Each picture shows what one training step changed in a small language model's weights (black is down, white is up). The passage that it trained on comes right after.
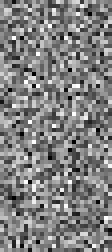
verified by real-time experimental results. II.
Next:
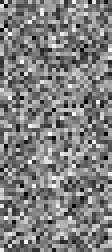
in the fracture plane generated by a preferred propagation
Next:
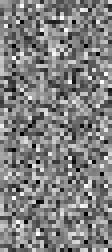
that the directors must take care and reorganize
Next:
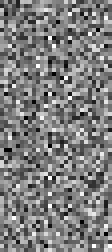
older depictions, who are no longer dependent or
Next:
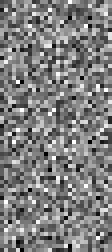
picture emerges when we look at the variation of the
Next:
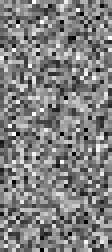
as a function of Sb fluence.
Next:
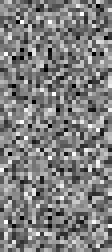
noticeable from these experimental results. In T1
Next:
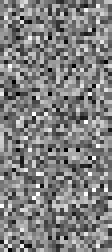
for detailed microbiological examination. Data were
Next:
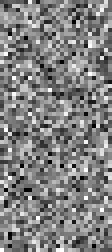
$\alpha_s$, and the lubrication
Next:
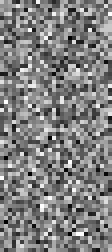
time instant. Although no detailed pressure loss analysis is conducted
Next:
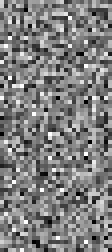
discipline backgrounds. My supervision will
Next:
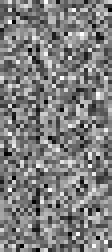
Products Which Includes
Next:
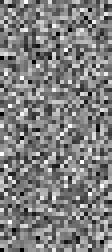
pollution measurements to increase awareness and a green
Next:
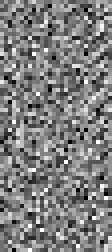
Meiteis, who constitute more than half of
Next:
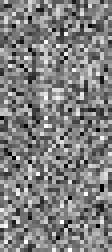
ontologies, to modeling and querying
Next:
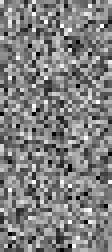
seems to be failing because the Figure 1.
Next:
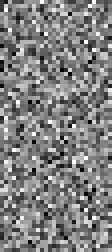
observations of the temporal distribution of the LIRE
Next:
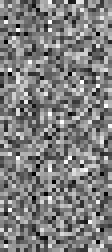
we are observing central galaxies with low stellar masses but
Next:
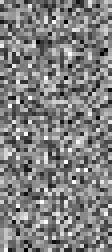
increasing with time, while $a$ is related to
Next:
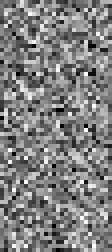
by the sign of $\phi$: a RH
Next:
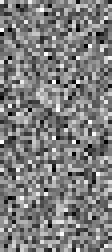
stimulate the growth of oil degrading
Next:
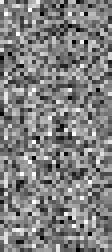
in the decay of the D-brane. While the
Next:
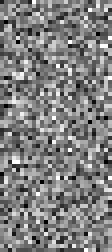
those of the public model occupy peripheral
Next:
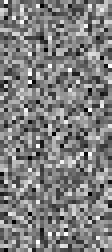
Associated Health Burden of Indoor
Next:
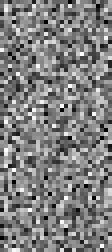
age of the universe, present-day
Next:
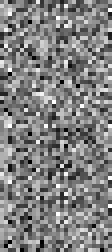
to timing before, during, and after
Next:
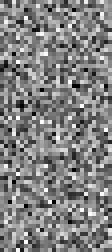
$N_*$, we find that the
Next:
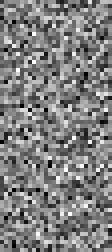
health problem; physical care: looking after the needs
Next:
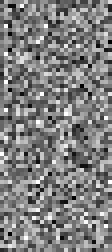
the development of society and individuals that are a part of
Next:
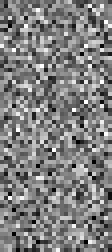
n_\text{cladding}$. In this ideal
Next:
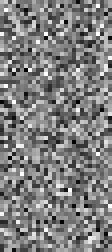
that the non-\PT-symmetric soliton in
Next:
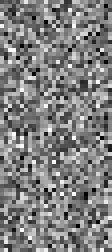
the last ten years. It shows that the large companies
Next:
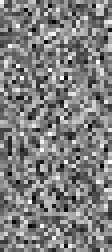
In a Chitapol-7 water supply
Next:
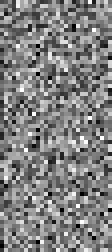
the two arms are identified as arm regions in the
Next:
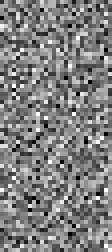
verge" [14,15]. Statistics
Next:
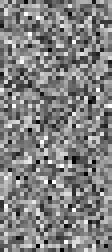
the lowering of the cubic symmetry,
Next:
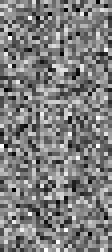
rise to the need for understanding the pros and cons
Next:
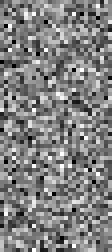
over the HLL scheme by considerably reducing the amount
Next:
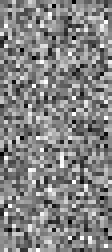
$N_i(u)$ denotes the set of
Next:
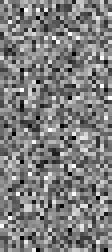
were conducted in 2024. The views in these case studies
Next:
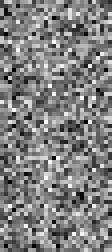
by using more lasers on one system Future system
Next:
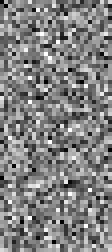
widely separated locations. Specifically, we conduct $K$
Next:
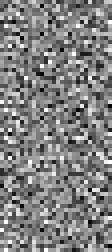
overdamped Langevin equation,
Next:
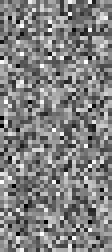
sizes and the associated observational challenge, the origin of
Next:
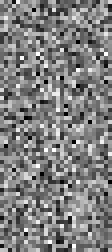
because the study of different optical characteristics of solids provides
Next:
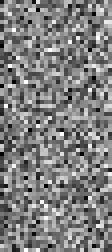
Index: E enzyme F fast reaction
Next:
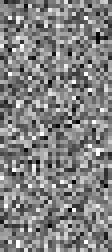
10^{-8.3}$. The two line groups represent
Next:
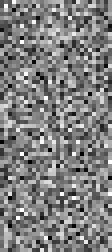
CARE principles are, for example, explanations in
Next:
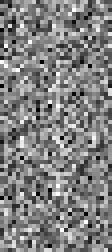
in addition, it would increase the quality of health
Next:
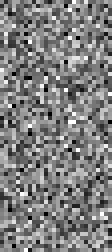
reminder of how misinterpreted and
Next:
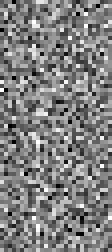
substrate with a broader –range suppressive effect
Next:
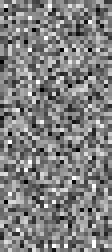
23.29 SBI Life Insurance
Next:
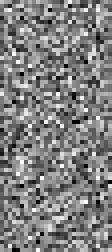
National Security. Arguably the most
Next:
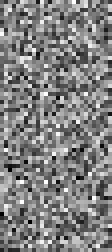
the superfluid stiffness. More precisely,
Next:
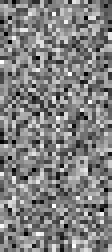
reduced by redesigning the grid in the room
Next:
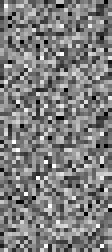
this disease, which is uncommon in the
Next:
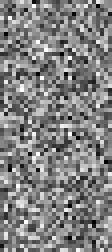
the a-b plane. Circles correspond to
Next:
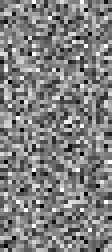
of *S. aureus* in more than
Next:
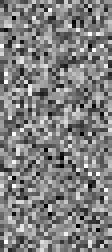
the danger. We denote the uplink
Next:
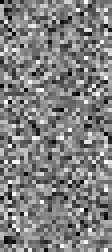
in \Cref{fig:SparseTD}.
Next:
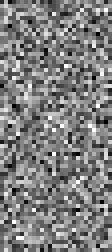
also available online^{18,44,55}. All
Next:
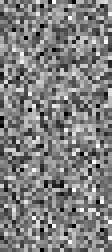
the field of view of the EPIC instruments.
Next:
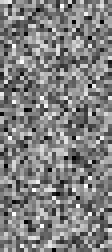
the base of the bubble overlaps with a
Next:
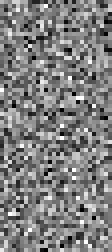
in the 0--10~\% centrality class. There
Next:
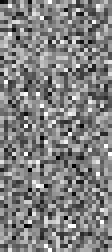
which is operated by AURA,
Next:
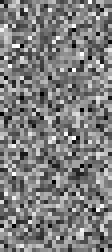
and Moses O. Ogunlade²
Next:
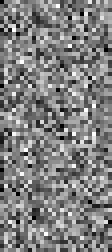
the \texttt{resources} files in the
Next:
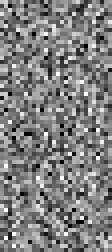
AFM tip made of Si and coated with
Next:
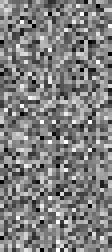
a measure of uncertainty for actual TC, actual
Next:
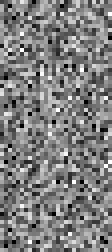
for each region a group element and consider its
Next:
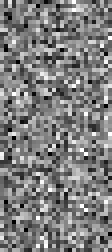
where only exciton states with $M=0$
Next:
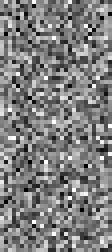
confidence levels and perceived competency. The significant difference suggests
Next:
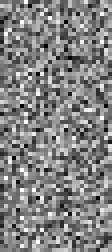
superconductors are visible only above a certain frequency
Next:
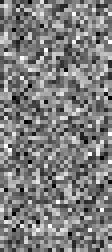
a large imbalance between buy and
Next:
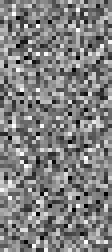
approach cannot be used for textile reinforcement
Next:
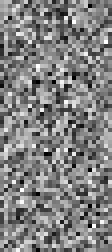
adjust the Fermi level to the energy where the
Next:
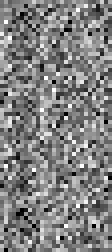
identities, and the identities detected by
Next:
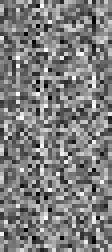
the telescope combinations continuously changes with the movement
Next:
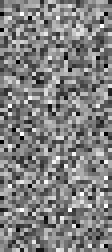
study employs spectra of estimation techniques, namely:
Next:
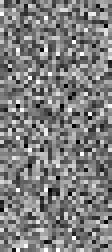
first derivative of $P_r$ with respect to
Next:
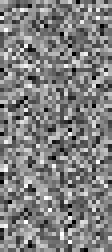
to do it is to add fermionic partners of the
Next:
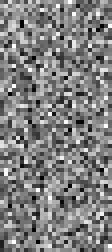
on a static binary lens. Below we outline
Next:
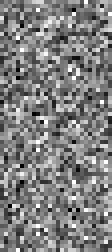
$I(T)=0$. Solving the differential
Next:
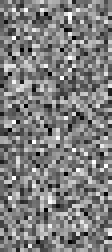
various sectors including on-line business is rapidly growing especially
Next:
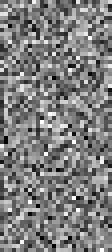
the polarimetric and timing analysis of our radio
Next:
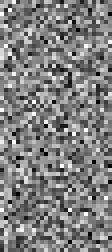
All authors contributed to the study's conception and
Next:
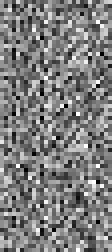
Sea and northern Adriatic Sea. Using
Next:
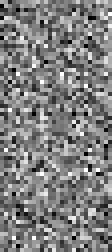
$E_{1/2}$ - pH relationship
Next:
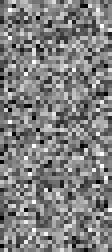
Science and technology teachers. The purpose of the study is
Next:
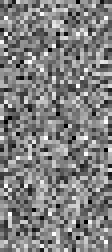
to ensure superior performance in both accuracy and logical
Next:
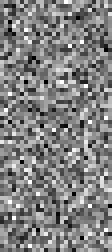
since the days of \citet{str31} that
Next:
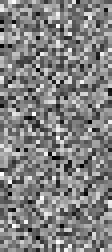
simple diagrams, rather than by summing up some infinite
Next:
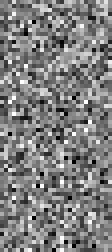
Since the energy integral can be solved only approximatively due
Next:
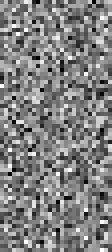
symmetries by leaving out the pooling step to
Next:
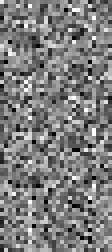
Table 1. Table 1. Attribute
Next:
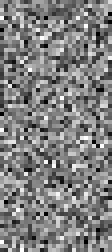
that is typically 99% wt liquid, which
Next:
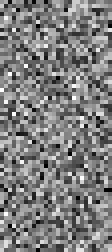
Myanmar, Territorial claims Introduction
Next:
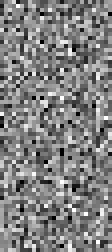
is related to the particular form of the model. The
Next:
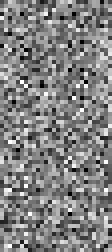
they provide $>\!5\sigma$ evidence for
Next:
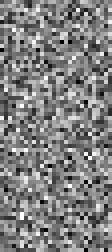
u Kotorskom zalivu i
